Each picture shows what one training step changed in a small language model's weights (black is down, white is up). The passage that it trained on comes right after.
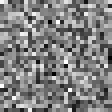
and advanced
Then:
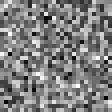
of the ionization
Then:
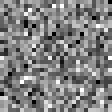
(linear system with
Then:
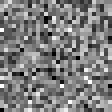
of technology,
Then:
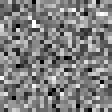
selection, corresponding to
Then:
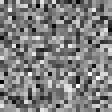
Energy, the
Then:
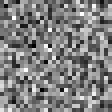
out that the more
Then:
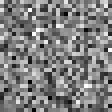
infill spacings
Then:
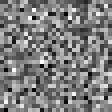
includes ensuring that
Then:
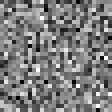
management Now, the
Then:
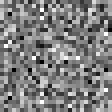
part of respective
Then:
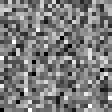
the estimates
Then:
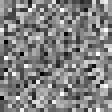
quantization of
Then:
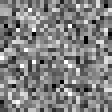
be regulated in the
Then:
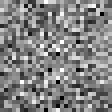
settle at the
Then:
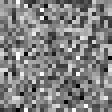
that of the previous
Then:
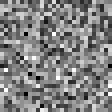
the FF power range
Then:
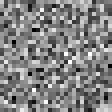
[26] to more
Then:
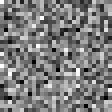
data such as NS
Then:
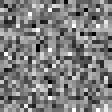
separately on
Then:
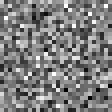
in poetical
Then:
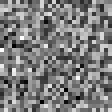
the absence of
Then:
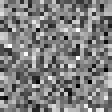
work and also the
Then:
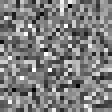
Inoculation of these
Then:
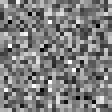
and an alternating
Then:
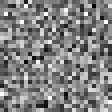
the coherence
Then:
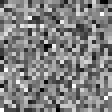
of the detector,
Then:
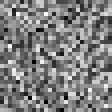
is the blue
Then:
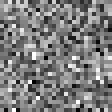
a semantic
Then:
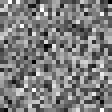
of the relation between
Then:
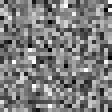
\leq \theta
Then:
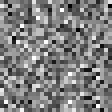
is optimized, the
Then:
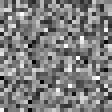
this problem, a
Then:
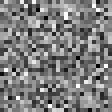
$G$, resulting
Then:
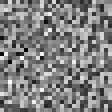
the task
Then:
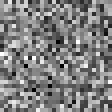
a consequence of
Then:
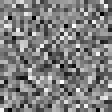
as objects,
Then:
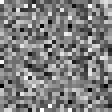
reduced exposure
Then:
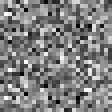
Relative error
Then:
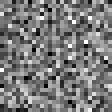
medical problem.
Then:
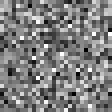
loadings in the
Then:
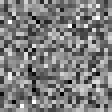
previous studies. This study
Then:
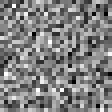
is too strong the
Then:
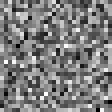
in this database
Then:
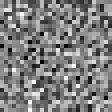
this dependence, we
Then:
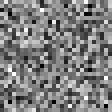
stamps with
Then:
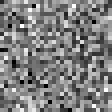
requires additional
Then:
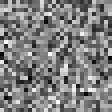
the suggestion
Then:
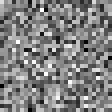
limited data). The
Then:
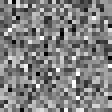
principles and
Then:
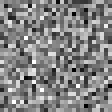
investigates the level of
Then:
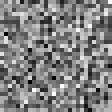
to the SM
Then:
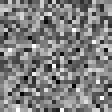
the momentum
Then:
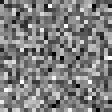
than some critical
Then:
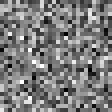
the electric oven
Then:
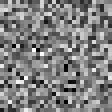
the main text and
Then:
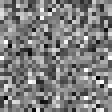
simulated data of
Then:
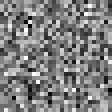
stochasticity of
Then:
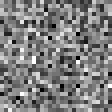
than the QT
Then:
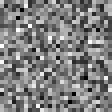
provided through smart
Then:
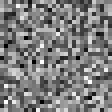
variation of the
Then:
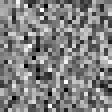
that our proposal
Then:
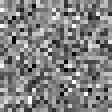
is reminiscent
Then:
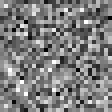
Room temperature back
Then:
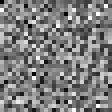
included in the fit
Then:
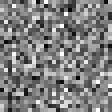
rule have an
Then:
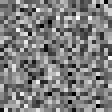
developed 30
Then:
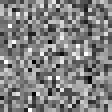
are working on a
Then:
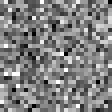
However, it is possible
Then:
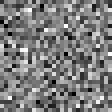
intensive care
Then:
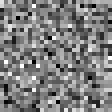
still an
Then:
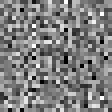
did not want
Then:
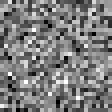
segment and the
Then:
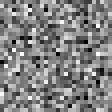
have already been
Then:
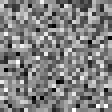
could be shown at various
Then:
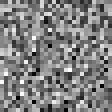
the lower bound, there
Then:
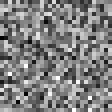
the spatial and
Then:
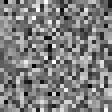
energy of the fluid
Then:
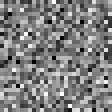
6 unit cells
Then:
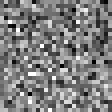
as agricultural
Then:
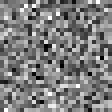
of $J,
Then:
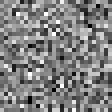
is to approximate
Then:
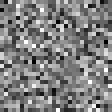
referred to by
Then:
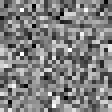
the axis of
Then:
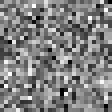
5 \times 7
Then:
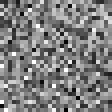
thus take
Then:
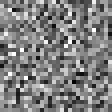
were placed
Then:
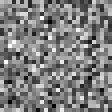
information on both the
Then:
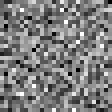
(5) follows from
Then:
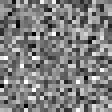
wave generation is
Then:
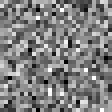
context it corresponds
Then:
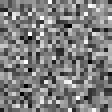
Optuna over
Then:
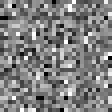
rather than
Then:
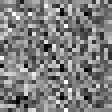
of Newtonian
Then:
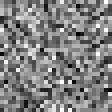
before but
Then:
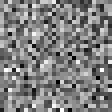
in my study was
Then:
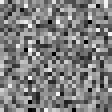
discussed below,
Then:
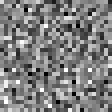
this range can further be
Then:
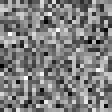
the vertical lines
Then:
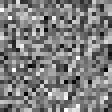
which may provide a
